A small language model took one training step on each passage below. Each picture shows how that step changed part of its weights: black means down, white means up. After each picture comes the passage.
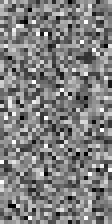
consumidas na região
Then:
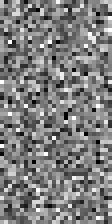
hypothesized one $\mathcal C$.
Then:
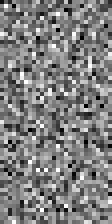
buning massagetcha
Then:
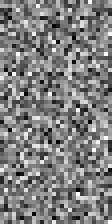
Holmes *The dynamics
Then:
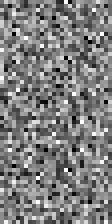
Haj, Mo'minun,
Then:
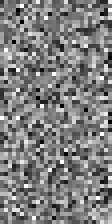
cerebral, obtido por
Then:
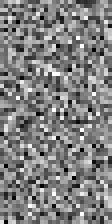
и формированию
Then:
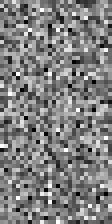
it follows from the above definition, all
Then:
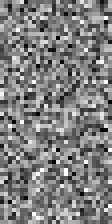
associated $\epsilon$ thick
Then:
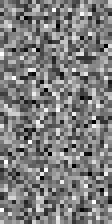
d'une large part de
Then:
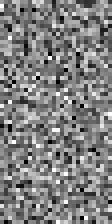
theorem does not hold in general.
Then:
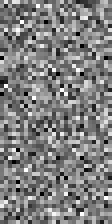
equations: \begin{eqnarray*}
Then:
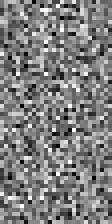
the neighborhood of each point there
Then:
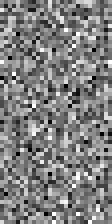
премії з економіки
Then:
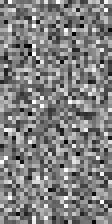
- Portugal) and A.
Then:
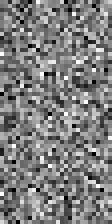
to Measure Technical
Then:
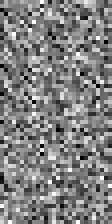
\mathbb{R}^{n \times n}$
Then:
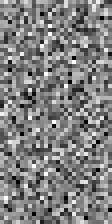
Data is presented that should
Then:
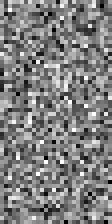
current problems are selected and
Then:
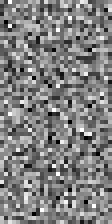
of (not necessarily finite)
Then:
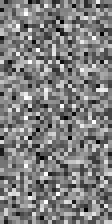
Montalvo, autoría
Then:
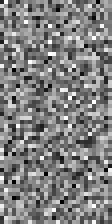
Các công
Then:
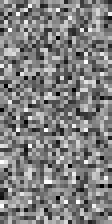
the present thesis). In light
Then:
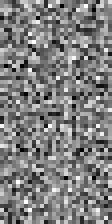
incorporating the results of a
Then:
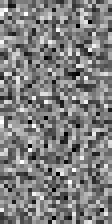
is a conjugacy class
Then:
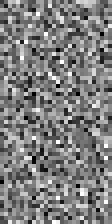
умовах глобальної
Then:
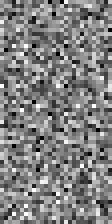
Til darslarida turli
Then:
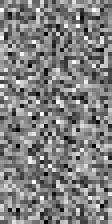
Bu boradagi birinchi
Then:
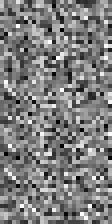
map $\phi : \A \to
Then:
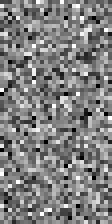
and thanks to the result of Cong
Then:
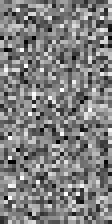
observation*), ada
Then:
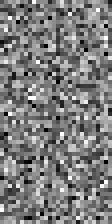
in five dimensions), which was
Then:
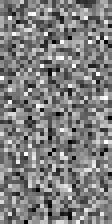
for some~$d$. Now consider any
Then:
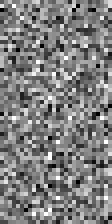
и эффективность
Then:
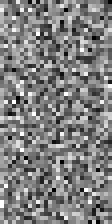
guider et coordonner
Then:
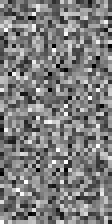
flows are volume
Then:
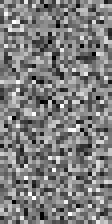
dispositivos de controle, como
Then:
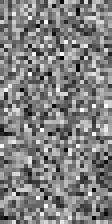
sohasi terminologiyasining
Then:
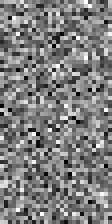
& Allaberdiev, X.
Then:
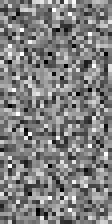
étnicos, en los
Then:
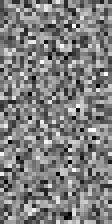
alogizm tamoyiliga
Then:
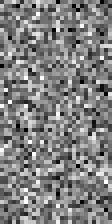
exponential in terms of the
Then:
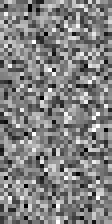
Danube \(n^{\rm
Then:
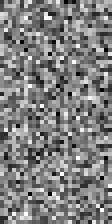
Amaliy tadbirlar:
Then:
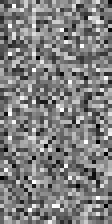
t) \sim (\alpha',
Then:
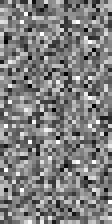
N., & Abbeel, P.
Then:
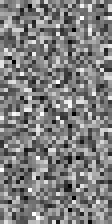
a function of $\theta$ written
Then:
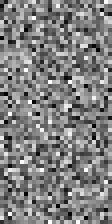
to each wall. When the
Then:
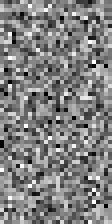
hat viele Namen:
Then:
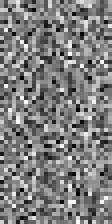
в функциональном
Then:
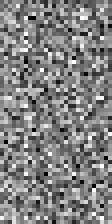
tidak berpengaruh
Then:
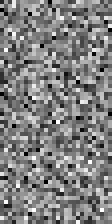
\leq c$ then the inequalities
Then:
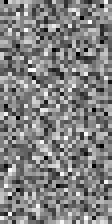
infeasible problems increase with
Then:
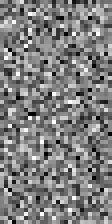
o aumento contínuo
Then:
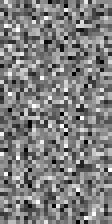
specimens should expand the
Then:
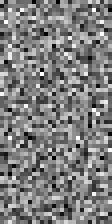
Assim, verifica-se que em
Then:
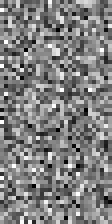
среды Львова.
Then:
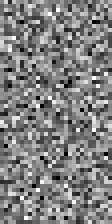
sharfi bilan tilga
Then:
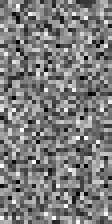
ve ölçek toplam
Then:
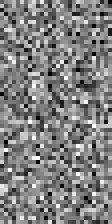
\le \epsilon\,. \] Then
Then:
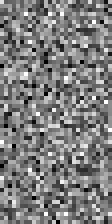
of a $C^{\infty}$ bump
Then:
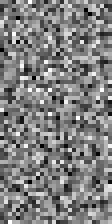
Morse equivalent knots.
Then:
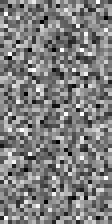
in the personal development
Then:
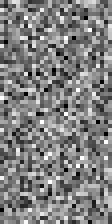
Эскобар энг
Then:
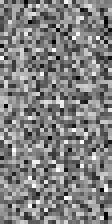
Ubaydullo qizi
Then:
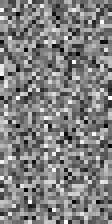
Habilitation thesis,
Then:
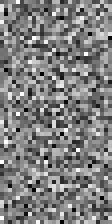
`regular' behaviour
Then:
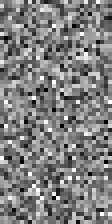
norm of $(u,v)$ if we
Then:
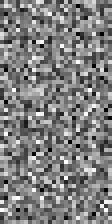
\title{On projective linear
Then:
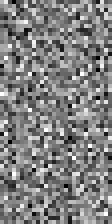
and $c-g\ls
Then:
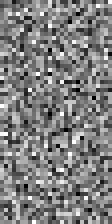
or an aggregator. In
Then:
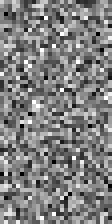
$A$ is point amenable and
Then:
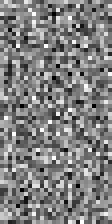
the diagram and add an
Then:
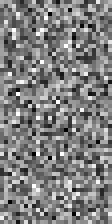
on $H$ (see definitions of
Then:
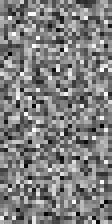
for other irreducible
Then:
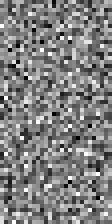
el resumen del análisis
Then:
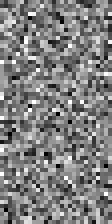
decomposition of third order
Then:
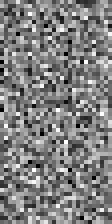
of factors is discussed in
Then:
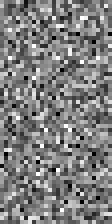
with generator $f.$ It is
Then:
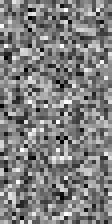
article is organized as follows.
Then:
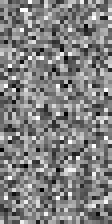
e outros sintomas e
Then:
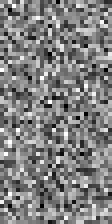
не має можливостей
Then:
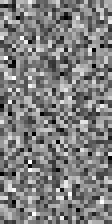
simplificadora de outrem
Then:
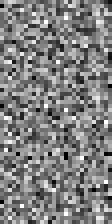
gibi güvenilir
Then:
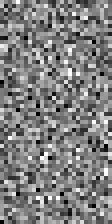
element by element. The DPG
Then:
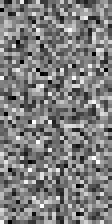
to replace $(x_w,
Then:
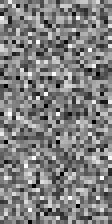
(Iarrobino). Let
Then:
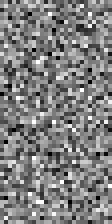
fix $t>1$ close to
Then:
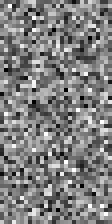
$\widehat\mu_{n}$, introduced
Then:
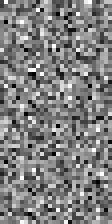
als input die gebaseerd
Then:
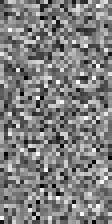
et ŠS A 18.
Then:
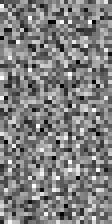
to (1.2). For simplicity
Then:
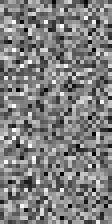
per sé stessi. Il
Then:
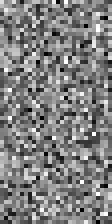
muassasalarida bola
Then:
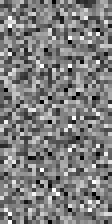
que el 30 % de los
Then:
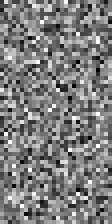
pH augmente et les
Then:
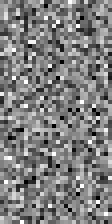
de educação inclusiva;
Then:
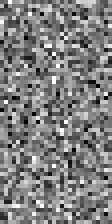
For $\alpha = 0$ we have
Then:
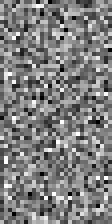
L/R < 1$ have been
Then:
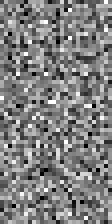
the opposite sides of a
